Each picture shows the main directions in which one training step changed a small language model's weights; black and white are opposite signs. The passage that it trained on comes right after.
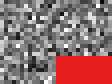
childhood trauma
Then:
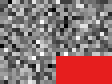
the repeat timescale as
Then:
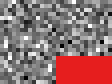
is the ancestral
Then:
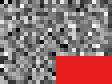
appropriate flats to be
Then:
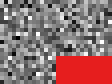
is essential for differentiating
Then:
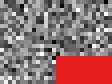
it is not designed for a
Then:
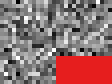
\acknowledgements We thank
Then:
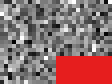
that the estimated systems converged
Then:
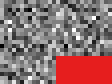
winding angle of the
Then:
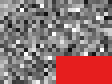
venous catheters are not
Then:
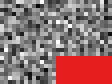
aggregation and gating.
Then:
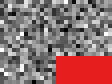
adaptive management strategies that
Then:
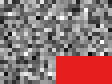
for analyzing the data.
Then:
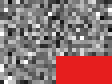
substance with a highly
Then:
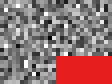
uniform RVB spin liquid
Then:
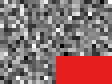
of both teachers and students could
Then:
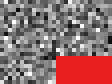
and can be used to make
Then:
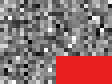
antibiotic for
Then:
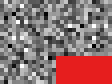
and mostly is set as Gaussian
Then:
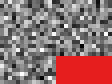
symmetry undergoes a
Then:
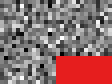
always have been serious
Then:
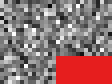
did not converge reliably
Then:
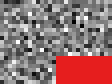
and below Q1.
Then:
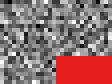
somehow decreases with the
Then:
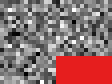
SPIRE consortia}
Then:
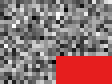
Their structure typically combines a
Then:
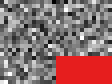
network delays, the time
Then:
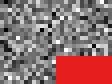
$r$ is the
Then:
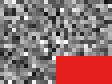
this paper we study the
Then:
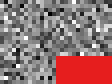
has been submitted to
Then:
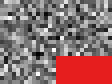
use of the fact that the
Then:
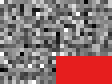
of hardness with an increase
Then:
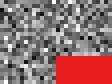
the observed delays were mainly
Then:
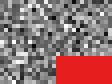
and Cefixime.
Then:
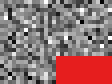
is known since early 19th
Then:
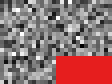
digital combiner is adopted
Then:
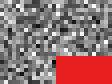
ESA with $10$
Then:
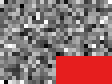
to create these quarks,
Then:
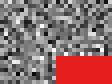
the tomography capabilities of
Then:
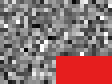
and minimally disruptive
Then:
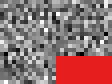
achieve individual and organizational
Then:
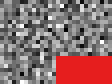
a mirror, it becomes
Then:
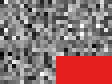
proportional to the product of the
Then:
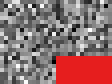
scale with middle C as the
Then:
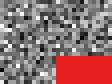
reverse foam cell
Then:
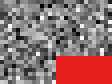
disk mass is still greatly
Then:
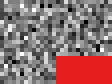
fraction of the long living
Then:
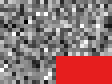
be beneficial to use
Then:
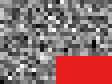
neutron, density,
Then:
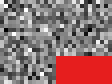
as an empowerment to
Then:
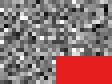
Pipeline Description
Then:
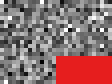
simultaneous measurement of both upper
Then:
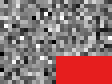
has been proven for them
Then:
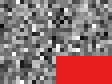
fatal mis- or
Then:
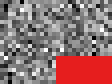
the Covid-19
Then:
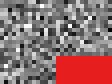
level of the area.
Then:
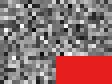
the true spend of ring
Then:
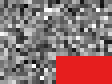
The set P of rules is
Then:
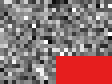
bottom right panel gives a
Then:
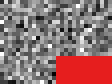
generated following Lorentz distributions, as
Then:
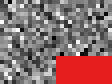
fed back into the design of
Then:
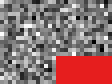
collaboration with waste management parties.
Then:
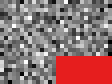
events induced by climate change will
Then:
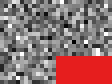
the substrate and the
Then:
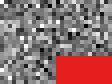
because the changes occurring in
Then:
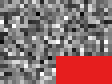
can simulate real galaxy images
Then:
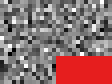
collective and individual research
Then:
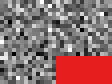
debts and obligations
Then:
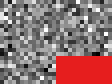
into 6, convert
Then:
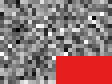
3, the calculated mobility
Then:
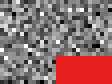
due to non-detection
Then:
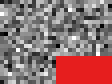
It was then cooled
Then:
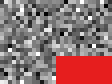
that only one in five of
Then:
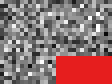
Their colour was said to
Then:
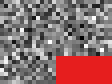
in the following. In
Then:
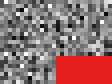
seem to have varied by
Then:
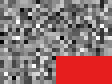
Table 3. Table 3
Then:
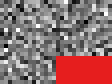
$p_c$ remains
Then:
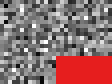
in high myopic patients)
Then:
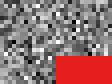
in the $\gamma p$
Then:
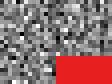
initial prototype effectively captures
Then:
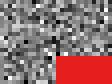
ML. Association deep venous
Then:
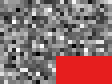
and density) are reached within
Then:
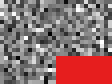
mechanism in which electron is
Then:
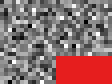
one of the oldest
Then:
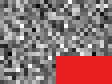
the Church was provided
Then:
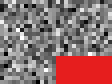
satisfied users were with the
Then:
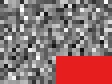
how it can give rise to
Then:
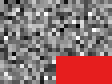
and that the latter has a
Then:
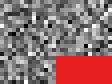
school-aged children and
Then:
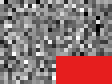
belongs to impaired
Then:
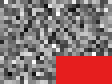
One of the possible ways to
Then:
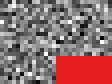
data are available. The selection
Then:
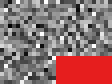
reduction of the lateral
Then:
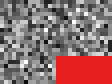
recurrent UTIs,
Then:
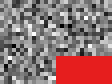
groups of patients. Results:
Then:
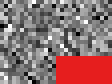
a two-dimensional isotropic harmonic
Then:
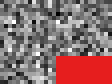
strips are optimized
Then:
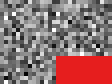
is visible. This can be
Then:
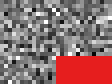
sits on the cyclone
